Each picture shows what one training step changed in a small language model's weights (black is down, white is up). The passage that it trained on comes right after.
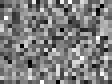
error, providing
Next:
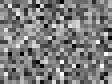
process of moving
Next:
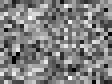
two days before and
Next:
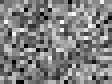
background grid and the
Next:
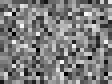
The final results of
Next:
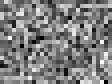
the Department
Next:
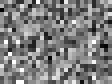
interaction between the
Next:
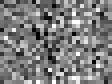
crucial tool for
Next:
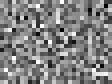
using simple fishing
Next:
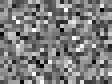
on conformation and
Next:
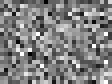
The process is a
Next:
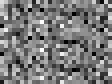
and also because of
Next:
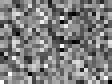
and the amount of
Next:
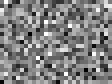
about 70 per
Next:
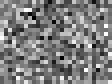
described funeral
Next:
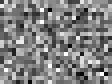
the CAD
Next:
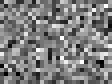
research-based interest
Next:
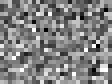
along with the full
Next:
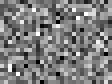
Data collected employing
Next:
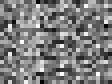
form a new class
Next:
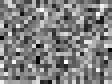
Right facial
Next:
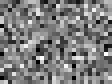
"An overview
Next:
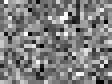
searched the
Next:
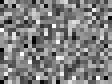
risk communication towards
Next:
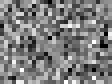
for the difference in
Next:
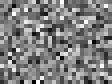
in thin
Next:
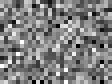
in the laboratory
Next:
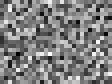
to a potential increase
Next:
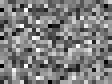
entering and analysis
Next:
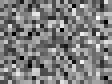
term specifically,
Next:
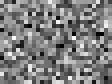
guidelines for the
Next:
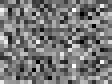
also should have essential
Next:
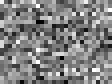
techniques such as
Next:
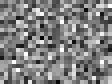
many different types of
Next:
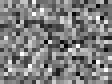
have logged
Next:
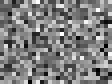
intake of protein
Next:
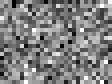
root extract was one
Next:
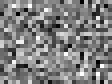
the refinement
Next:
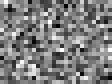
treatments and
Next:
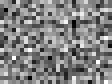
will be required to
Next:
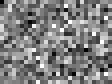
overall job satisfaction score
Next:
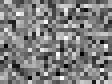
the study.
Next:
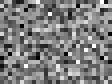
matched sequence
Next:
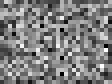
this theory did not
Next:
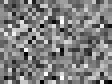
aim to analyse
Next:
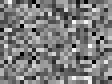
textural feature,
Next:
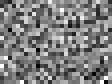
results for all but
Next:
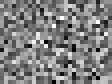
views on the
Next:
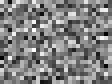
data services which
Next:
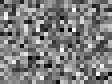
identified phases include
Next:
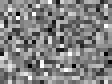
for food preservation
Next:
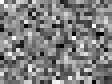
guidelines aimed
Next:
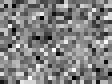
heuristic network
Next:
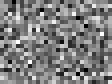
into iron;
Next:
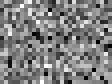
occurrence of
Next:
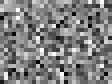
essence of using
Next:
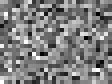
followed by a secondary
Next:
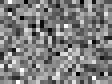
in the VOV
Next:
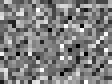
the psychosocial
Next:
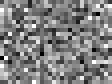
Have your
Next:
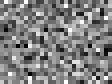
sufficient amount of
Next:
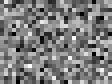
there should be needs
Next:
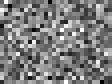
for teachers: it
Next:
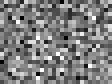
applied stress on the
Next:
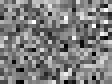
should reflect the
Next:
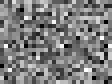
Internet of
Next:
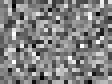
soft tissue
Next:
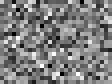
adjust according to
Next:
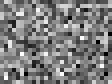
the volume of
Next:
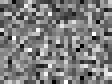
according to specific
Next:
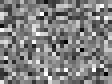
a game
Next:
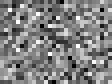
acute experimental
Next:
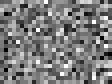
The authors declare
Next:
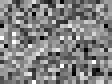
for each one,
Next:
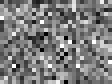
were administered
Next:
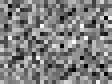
which suggested a
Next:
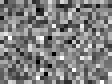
the West
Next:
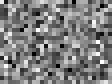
involved a broad
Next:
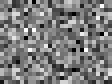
and services through a
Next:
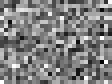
certainties through his
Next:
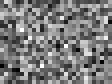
this, we
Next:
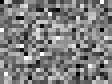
yield were recorded
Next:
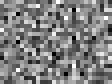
types of software is
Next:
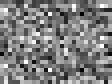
are necessary for life
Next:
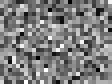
animals showed
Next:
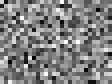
used to access
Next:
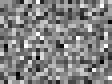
diagram of
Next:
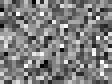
with 5%
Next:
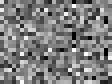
The mythological
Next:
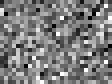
transform is to search
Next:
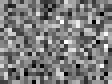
important element of
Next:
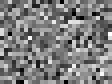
as possible and the
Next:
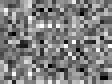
still be biased
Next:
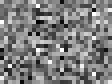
factors such as applied
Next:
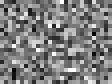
protection and medical
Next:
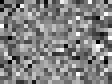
investigation involve
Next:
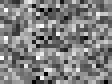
be considered a
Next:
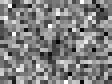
the Canary
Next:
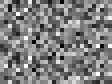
to be distributed
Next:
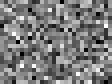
English Version
